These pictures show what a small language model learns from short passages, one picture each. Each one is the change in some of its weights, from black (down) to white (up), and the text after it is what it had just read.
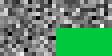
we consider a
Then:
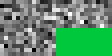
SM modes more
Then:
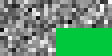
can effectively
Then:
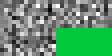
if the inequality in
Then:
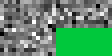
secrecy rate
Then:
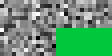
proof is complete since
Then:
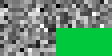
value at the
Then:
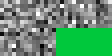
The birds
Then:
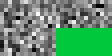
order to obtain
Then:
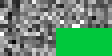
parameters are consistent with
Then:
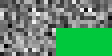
policy is far
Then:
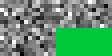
It is easy to
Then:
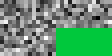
gas composition must
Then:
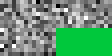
for lens velocity
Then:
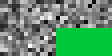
as adaptive
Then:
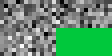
a connected regular graph
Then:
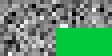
& Total population
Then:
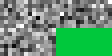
are satisfied.
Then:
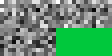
It follows that the
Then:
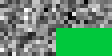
closed-form solution
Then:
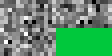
de la diffusion
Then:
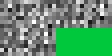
fact independent of all
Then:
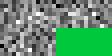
at rest at the
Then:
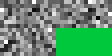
Hall points out
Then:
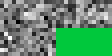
as mobile
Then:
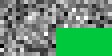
random variable of a
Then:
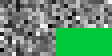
triangle. Then
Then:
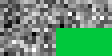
density phase. We
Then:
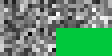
this experiment. This
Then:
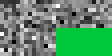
and othering.
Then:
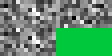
was used to
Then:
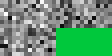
f\/irst equation
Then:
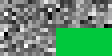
ordinary de
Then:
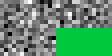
reduced to a
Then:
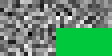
removing the top
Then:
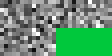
$H$ and
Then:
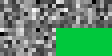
service level for
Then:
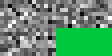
(then in
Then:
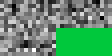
the *structural
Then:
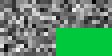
in 1 and
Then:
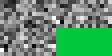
and its graph
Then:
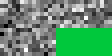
evolution of these parameters
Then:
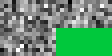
of the model in
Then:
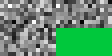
the willingness
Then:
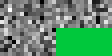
Store units
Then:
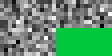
in regularity.
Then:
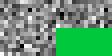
quantitatively show
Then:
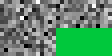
\in {\cal
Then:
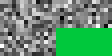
for children
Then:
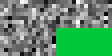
help that this
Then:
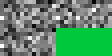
button. -
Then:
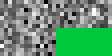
proved by the authors
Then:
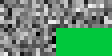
matrices of this
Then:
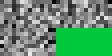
into the development of
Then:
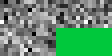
small AGB
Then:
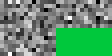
The commonly used
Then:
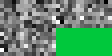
and their real
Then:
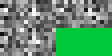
is more efficient for
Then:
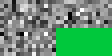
of uncertainties
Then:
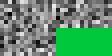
such that the
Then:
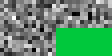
no Big
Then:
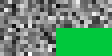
the experimental design for
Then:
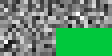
the integral points of
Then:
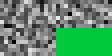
characterizing the specific
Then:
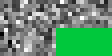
excited by
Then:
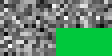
no physical meaning
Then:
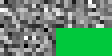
$z$ is
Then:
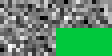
Here and in the
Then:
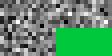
- \Delta t
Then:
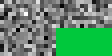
most distinctive
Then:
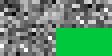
blue line,
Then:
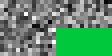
the batch
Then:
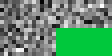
identifying code of
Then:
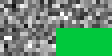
the schematic
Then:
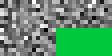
$S$ is
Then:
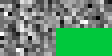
since the tooth
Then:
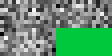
is a local method
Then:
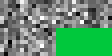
via FM
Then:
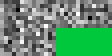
out if each
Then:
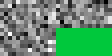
their blackboxed
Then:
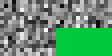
of the graph
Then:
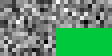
in front
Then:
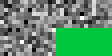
a universal constant
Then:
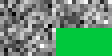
known explicitly.
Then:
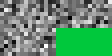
the contracted
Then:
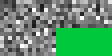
not having enough momentum
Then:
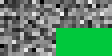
node $k$
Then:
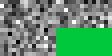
consistent with observations.
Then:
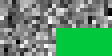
studies. In this
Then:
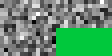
proof of this
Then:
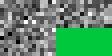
spatial correlated.
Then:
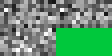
the current model
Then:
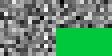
non trivial. Let
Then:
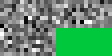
on Size,
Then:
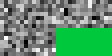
two methods, one
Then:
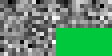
and heat
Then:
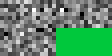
would you go first
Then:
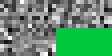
all solutions with
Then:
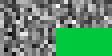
to the other
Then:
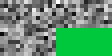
would be required for
